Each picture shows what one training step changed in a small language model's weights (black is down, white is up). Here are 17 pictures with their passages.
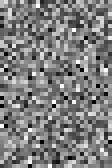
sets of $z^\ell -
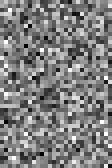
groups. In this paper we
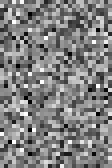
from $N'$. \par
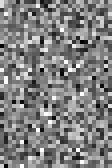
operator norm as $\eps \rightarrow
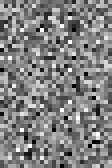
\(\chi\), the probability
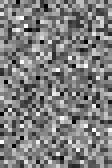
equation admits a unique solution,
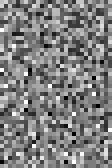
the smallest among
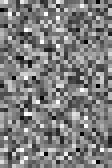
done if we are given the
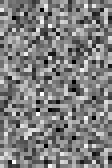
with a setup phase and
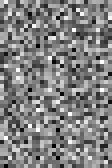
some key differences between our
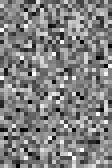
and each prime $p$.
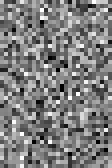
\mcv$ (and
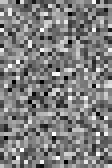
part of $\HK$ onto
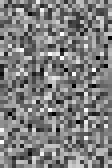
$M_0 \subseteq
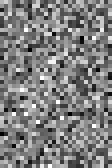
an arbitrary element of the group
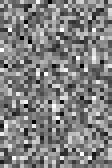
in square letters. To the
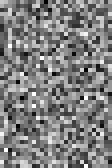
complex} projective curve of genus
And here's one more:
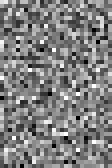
each vector $T_{ij}$
